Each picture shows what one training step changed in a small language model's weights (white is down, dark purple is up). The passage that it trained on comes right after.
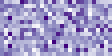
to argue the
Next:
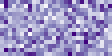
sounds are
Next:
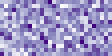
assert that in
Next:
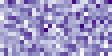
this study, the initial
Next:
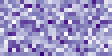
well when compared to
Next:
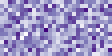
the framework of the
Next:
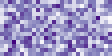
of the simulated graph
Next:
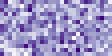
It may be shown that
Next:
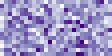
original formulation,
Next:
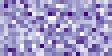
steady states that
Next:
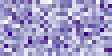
coupled to this
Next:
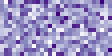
MC, respectively,
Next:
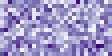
in approaches based
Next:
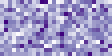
with an instant
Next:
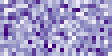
window in which
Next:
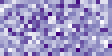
RMS cart
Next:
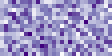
to quantify
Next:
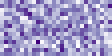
term. This is
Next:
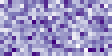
also show the mean
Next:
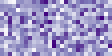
Assuming the
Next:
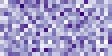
0$, while the
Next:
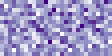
background model, as
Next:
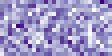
system to display
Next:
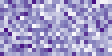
and a plausible
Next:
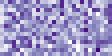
of the integration
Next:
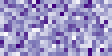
does not consistently
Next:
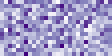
We employ
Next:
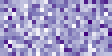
\equiv 0$
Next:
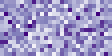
A\tau$ in
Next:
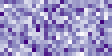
zeros; by
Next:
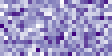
The solution reads
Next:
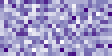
ILC at the
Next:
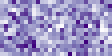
to involve
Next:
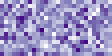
time to sample a large
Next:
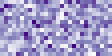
than competing
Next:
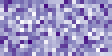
conclusions in
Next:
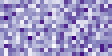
the vortex
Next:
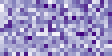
respectively. While
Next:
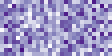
is shown by the
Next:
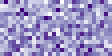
the Galactic
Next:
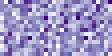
Thus, both the
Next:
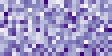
position, the
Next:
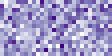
the shear power
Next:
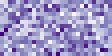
the external magnetic
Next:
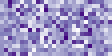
b}$ is not
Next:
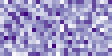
rates for 12
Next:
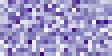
the boundary for each
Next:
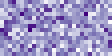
are provided in the
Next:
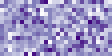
compromise the
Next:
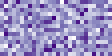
To establish
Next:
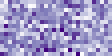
in Cracow,
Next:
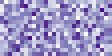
the nucleon
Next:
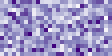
to obtain a new comb
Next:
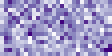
in all layers.
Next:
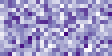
effects of the two
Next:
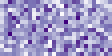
in this paper,
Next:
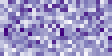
the important property that
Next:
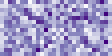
behavior of a
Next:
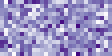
MWL observations
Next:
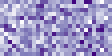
as an updating
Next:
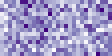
present the results and
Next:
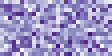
of the open
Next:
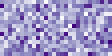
displays the
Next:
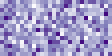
different color space
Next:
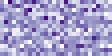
However, they have a
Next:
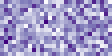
controlled by the
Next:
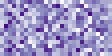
by photons is
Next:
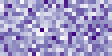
scattering channels
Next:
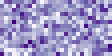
should be noted that
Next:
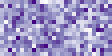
the state of interest
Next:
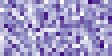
and by H~I
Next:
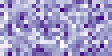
template containing
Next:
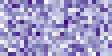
after optimizing for
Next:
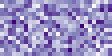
series of
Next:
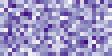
data. Each of
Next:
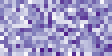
that each node within
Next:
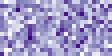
is discharged
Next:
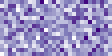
a large frequency range for
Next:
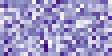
of $r$ by
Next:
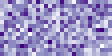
is a sign of a
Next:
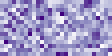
out to be an
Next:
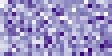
obtained via solving
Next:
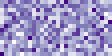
of Technology
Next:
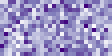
the photometric
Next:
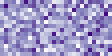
partially supported
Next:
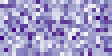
electronic ground states
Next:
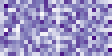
of measuring the
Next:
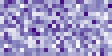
deformation. This
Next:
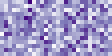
in the sensitivity
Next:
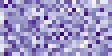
of Si NC
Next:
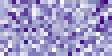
to real systems is
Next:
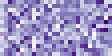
in the traditional
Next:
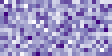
has high quality
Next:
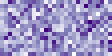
in general the metric
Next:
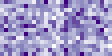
analytical result on
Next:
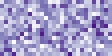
linear ones on the
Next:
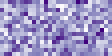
years, the
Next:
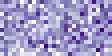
space is analyzed
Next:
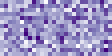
a neutron star,
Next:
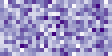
The output of the
